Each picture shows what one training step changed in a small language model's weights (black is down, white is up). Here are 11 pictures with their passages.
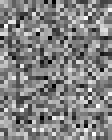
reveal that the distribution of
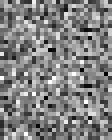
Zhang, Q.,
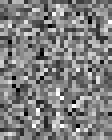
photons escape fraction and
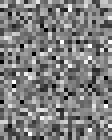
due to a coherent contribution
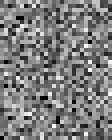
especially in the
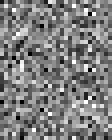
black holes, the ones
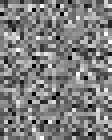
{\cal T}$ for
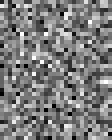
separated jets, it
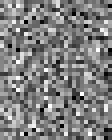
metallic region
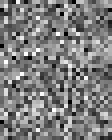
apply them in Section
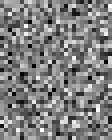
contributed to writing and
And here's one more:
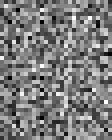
vertically according to their corresponding
